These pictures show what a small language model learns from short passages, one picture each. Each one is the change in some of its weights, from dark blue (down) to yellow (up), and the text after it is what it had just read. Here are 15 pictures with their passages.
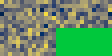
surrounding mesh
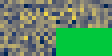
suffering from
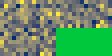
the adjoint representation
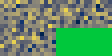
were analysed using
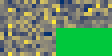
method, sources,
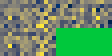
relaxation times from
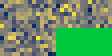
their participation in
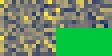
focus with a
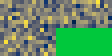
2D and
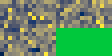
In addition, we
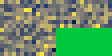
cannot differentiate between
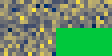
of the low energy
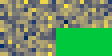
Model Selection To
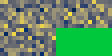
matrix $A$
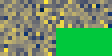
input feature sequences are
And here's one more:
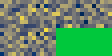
of learning to prove
